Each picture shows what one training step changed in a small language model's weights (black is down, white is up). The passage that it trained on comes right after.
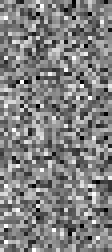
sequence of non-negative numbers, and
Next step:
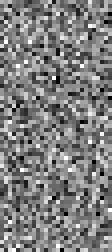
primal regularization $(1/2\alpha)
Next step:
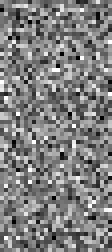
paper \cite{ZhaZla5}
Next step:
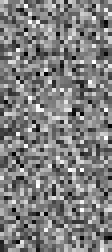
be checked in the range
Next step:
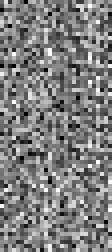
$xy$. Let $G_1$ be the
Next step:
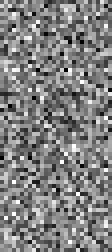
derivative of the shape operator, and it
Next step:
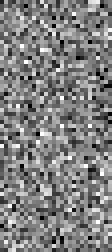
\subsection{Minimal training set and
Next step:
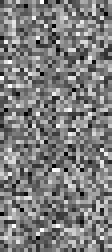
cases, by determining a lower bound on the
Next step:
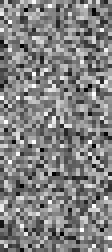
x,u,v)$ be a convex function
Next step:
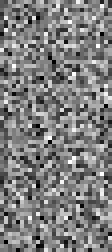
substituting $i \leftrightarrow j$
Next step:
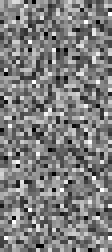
=\frac{ h^{\delta}(B \cap
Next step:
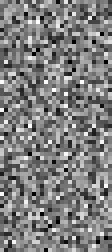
allowed even when $\overline{\PP}$ is
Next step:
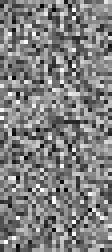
relation $R$ which generate a topology
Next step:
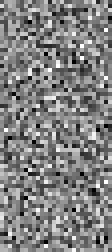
step size of order $\delta$, but
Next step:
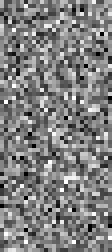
second moments of the random variable $Y$.
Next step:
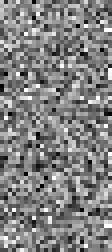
$(\ast)$ has a unique global solution,
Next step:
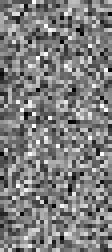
For any super-manifold $X$,
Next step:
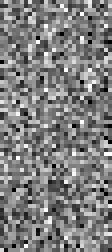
the norms of any (wave)
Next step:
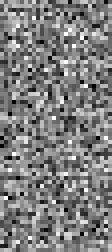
Summer Conference on Number
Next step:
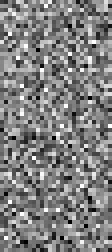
plane of the equilateral triangle
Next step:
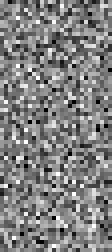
one lowest point of $\Sigma.$
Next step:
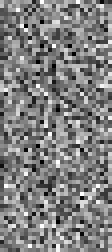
the linear system~$Ax = b$ has a
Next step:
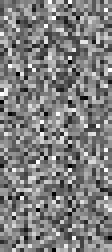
recovered. On the other hand,
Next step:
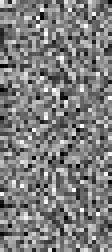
it is not constructive. It is therefore
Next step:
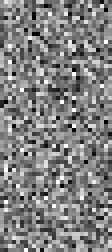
R}^d), \qquad \nabla Q_2
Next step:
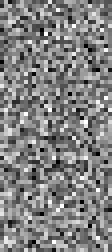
\beta, k_0$ be positive
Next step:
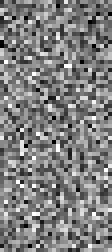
objective, holding the other fixed. For
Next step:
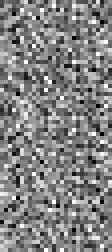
t}_i) \varepsilon_i, \ \
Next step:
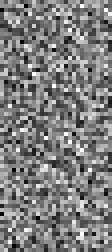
Publications, 2015.
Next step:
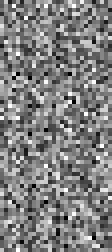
+ 1$ and $ n \geq \deg
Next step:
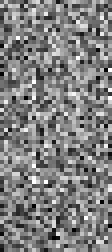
and let $c>0$. Then there exists an
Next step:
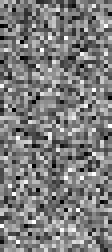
of tiles of a given kind. In
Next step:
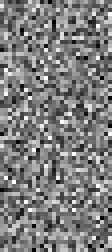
\end{array}. \end{equation} As
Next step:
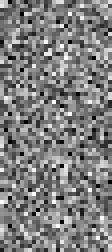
it can be solved analytically. In
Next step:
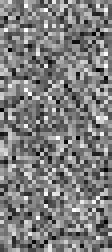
crack model used frequently in
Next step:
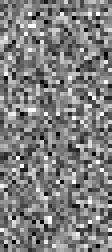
$X(x)$ reaches also zero with
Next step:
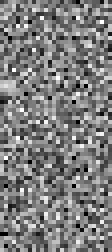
polynomials $P_{x, w}$ of
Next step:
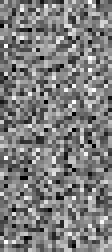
It can be perceived as an
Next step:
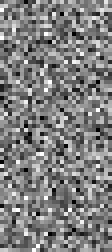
the~: \begin{proposition} Fix
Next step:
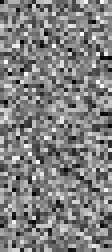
transvectant i. e. \be
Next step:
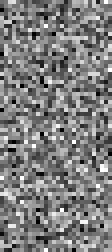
an application to group representations. \newblock
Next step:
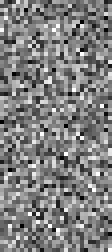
the population size. Therefore
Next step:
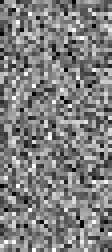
the class of $M$-definable sets which
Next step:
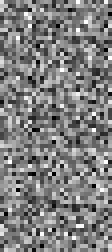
\label{pprrts} & &
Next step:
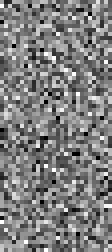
B^\circ=\vol \Pi \tilde
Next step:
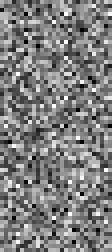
of paranest pieces $\{
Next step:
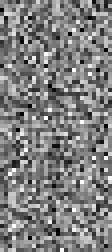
stems from the first-order nature
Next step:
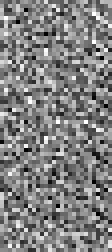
\grav), \end{eqnarray} where
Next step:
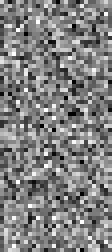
for parking and charging of
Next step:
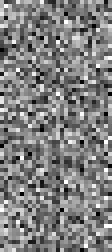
In the solution of single linear system, the
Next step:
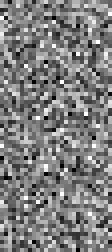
asymptotic quadratic risk for
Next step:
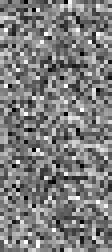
definition introduced by Akopyan
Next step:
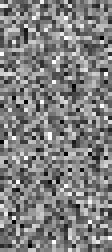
$H$ with some monoid. The
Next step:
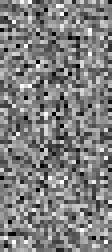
E$ is a $G-$cover.
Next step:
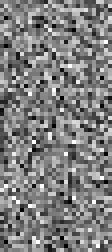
an $M$-region in ${\mathcal
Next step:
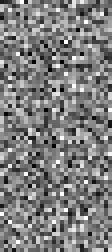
His result depended on a version
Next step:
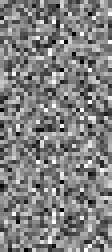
similar questions for more general graphs
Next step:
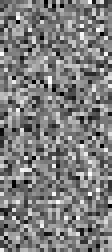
$c$ in the above decomposition of the
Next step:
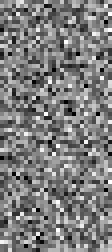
a strategy for proving the
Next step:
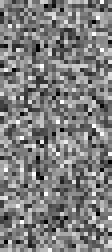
}{ \partial u^\mu } \right
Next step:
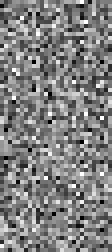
Under this change, we obtain the
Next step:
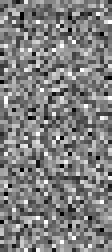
thanks Jian-Yang Zhang for
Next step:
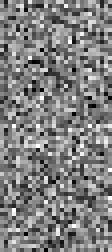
landscape is a smooth algebraic function
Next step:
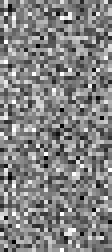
local ring, and let $C$ be an
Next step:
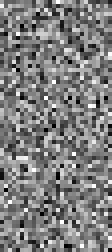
second term contributes $\deg(a)$
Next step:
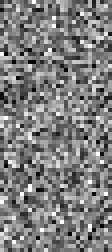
$\Omega$-polynomial, respectively. For any
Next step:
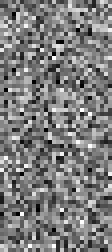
functional, the more properties are lost in the
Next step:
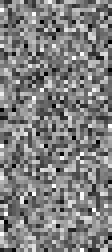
could then potentially be reduced by
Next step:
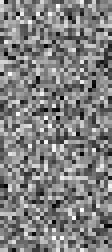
as a global solution, because
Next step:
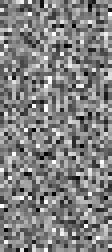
$h$ be two natural numbers such that
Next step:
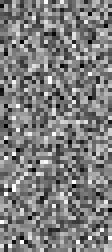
$B$. We explain this for
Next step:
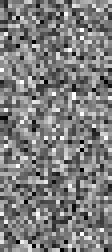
is a (piece of) spacelike
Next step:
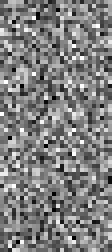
time to destination, and the function
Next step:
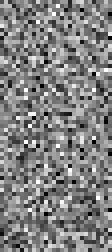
see \cite{G-T}. It will be
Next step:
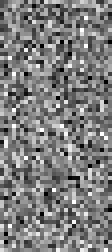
that $L$ is an algebraically split
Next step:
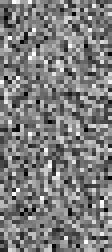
the $E^{\infty}$-page in
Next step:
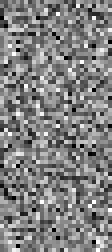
Proposition \ref{p35}, one has:
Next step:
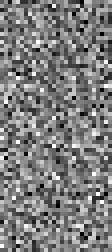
(AI) side, each decision
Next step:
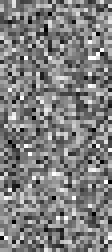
hence \begin{equation}\label{eq14}
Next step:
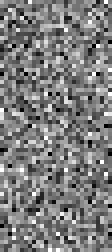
$\mathcal{X}$. Finding the optimal
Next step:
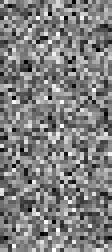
improve the regularity yet known by
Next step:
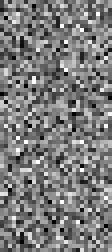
decision-theoretic approach to
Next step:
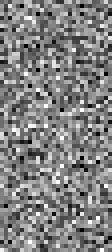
us assume that $P_1$ is not
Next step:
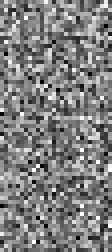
as a function of $z_r$.
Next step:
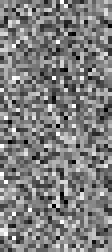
next theorem, we are going to prove a
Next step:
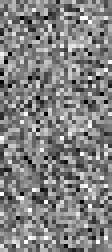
n$ let $\Omega_j$ be a
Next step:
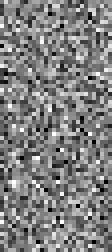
\geq 1$. It follows that $M$ is
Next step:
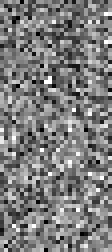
the $\de Z_\gamma(u)$ span
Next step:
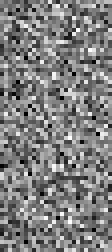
unitary antipode $U$.
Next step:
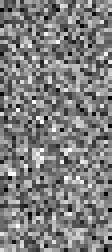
for the Dirac operator}}, Mathematics and
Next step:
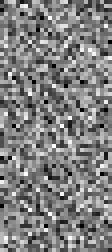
We present a model of Bayesian
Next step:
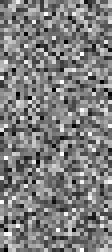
be {\it topologically expanding}
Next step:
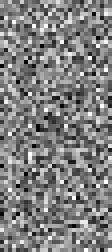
orthogonal projection to the one-dimensional
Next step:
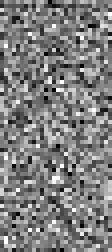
the problem of computing $A(K)$
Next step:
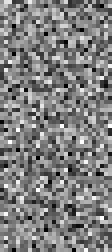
and Herzog} for a characterization given
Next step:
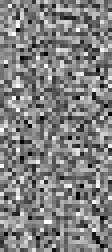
= \bigoplus_{1 \le r \le
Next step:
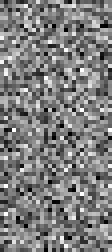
number of moduli is a topological
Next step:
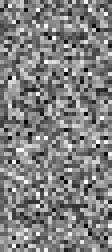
straightforward to verify that
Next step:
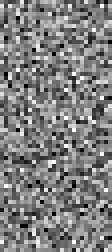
largest (supremum) number
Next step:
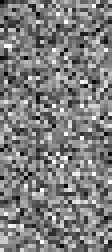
polytopes having dimension at most five.
